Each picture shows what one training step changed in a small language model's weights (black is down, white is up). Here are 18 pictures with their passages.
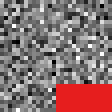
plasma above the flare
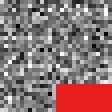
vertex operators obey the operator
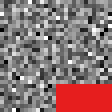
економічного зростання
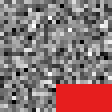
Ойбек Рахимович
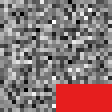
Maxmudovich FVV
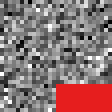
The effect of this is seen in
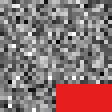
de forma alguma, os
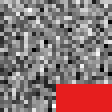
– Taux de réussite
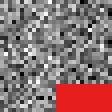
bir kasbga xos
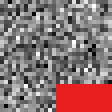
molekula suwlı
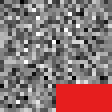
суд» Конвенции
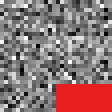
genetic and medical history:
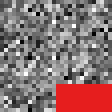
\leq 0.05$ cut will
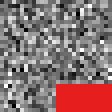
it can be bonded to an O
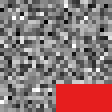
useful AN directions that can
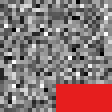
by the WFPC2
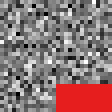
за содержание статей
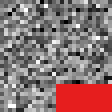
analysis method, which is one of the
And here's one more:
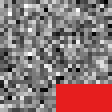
population standard deviation is assumed
